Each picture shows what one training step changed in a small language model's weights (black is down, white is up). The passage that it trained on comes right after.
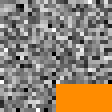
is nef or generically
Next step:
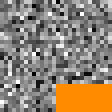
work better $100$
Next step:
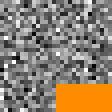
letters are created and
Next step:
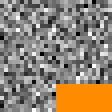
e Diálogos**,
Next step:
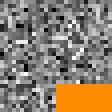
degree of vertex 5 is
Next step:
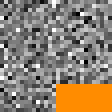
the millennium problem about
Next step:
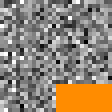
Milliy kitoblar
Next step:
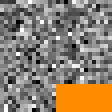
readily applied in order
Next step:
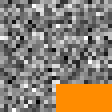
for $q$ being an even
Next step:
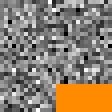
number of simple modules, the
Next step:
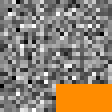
preventative maintenance
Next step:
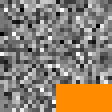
must be even and the action
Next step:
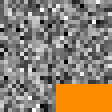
bounded refinement. Then
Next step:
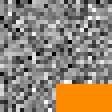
habe. Ich würde
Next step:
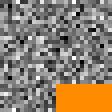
models, respectively. The
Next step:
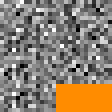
которые порой не
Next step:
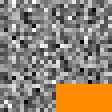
la música lo que el
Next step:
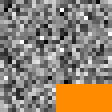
$ exists and is equal to
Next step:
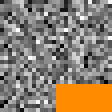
non equivalent complex structures, one
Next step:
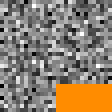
$C$ has full row
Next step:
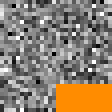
H\"older spaces
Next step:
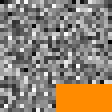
a bactéria pode
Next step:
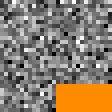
equalities over $k\in
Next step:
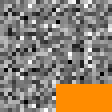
(\mu \beta - \mu W)
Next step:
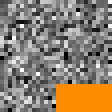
harmonic potential, and
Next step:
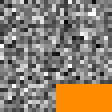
infeasible close to the
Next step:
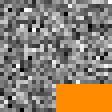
on ${\mathbb F}_n$, or
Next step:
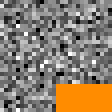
их анализы
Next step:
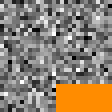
comparability graph of a poset
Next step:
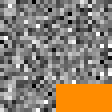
followed by a global
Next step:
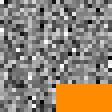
билиши лозим.
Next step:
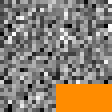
modifications, so we present
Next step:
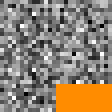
em relação à aliança
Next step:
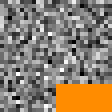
\cite{Bi} (in
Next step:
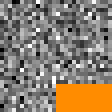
Clauset, Steve
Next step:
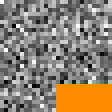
we are led to Manin's
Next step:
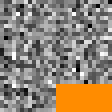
entre estas arxilas e as que
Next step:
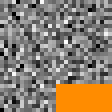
продолжение всей
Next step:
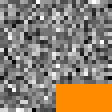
improvement of organizational
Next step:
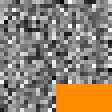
Jizzax davlat
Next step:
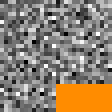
of Mathematics and
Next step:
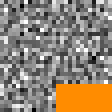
> n\log q.$ If
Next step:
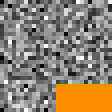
ребенка с грудного
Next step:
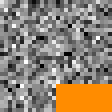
рубеж в обход
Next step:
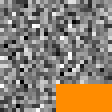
two-dimensional and flat, it
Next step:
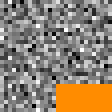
de Paulo Freire.
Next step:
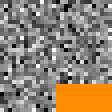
the website for Research
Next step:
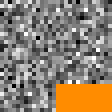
gebied niet vereist
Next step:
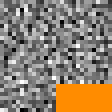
be calculated for each
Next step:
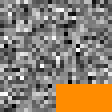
this paper. \bigskip To
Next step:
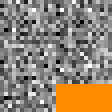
econômica, com
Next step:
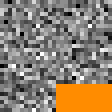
\mathbb R_{>0}$ given by
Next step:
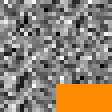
the MATLAB
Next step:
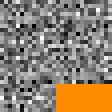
of groups different from the
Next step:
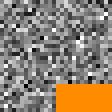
online courses. В
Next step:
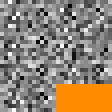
Ойбек угли
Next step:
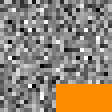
влияет на значение
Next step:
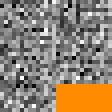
W., W. Chung,
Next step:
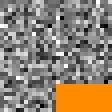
peserta didik
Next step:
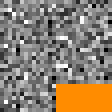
case when $k$ is any
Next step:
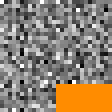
farq qiladigan
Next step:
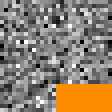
multiplicative telle que
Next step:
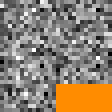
ставки росли и
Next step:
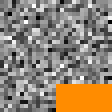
$S\times S$ but is
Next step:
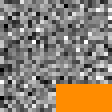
arrive at that for all
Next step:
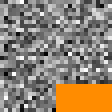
va hech qanday
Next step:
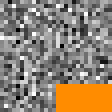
above bound is sharp as we can
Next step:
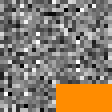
measure $\mu$ on $\mathbb
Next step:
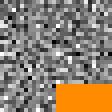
essa primeira nota é
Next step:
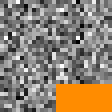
Then, we will prove Theorems
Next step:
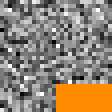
(komplett) neu
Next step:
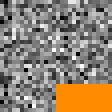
que conlleva hablar de
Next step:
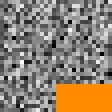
línea, por lo que la
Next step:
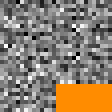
sind sie schlecht
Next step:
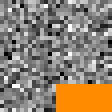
some nonnegative integer
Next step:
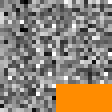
con el foco original y
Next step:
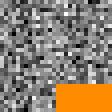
Gedik, M.E.
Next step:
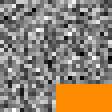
Ayuntamiento de
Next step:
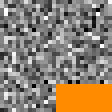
1. Taqmaq
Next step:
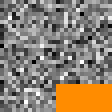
проведена оценка
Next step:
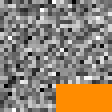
and Lauricella functions,
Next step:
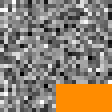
*Pedagogia da
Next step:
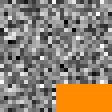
na decisão judicial
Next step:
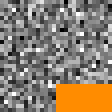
hyperellipic strata
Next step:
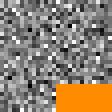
dificultades en la
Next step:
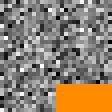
proof since all objects of the
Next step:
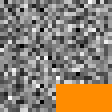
всех слоев,
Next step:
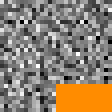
International Journal
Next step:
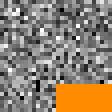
figure). Because no
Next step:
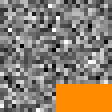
conditional second moment of the
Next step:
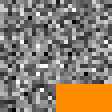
height 1.2pt}}
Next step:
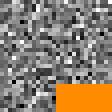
ordinal, $n<\omega$
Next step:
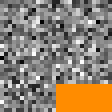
birinchi rusiyzabon
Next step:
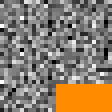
Nível Superior –
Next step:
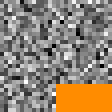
which is called nontorsal.
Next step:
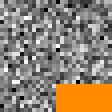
Shunga ko'ra,
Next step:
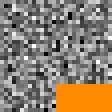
lead to a time-dependent
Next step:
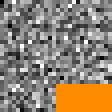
arrival of the landmark
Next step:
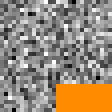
etika guru secara
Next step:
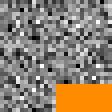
$g$ restricted to
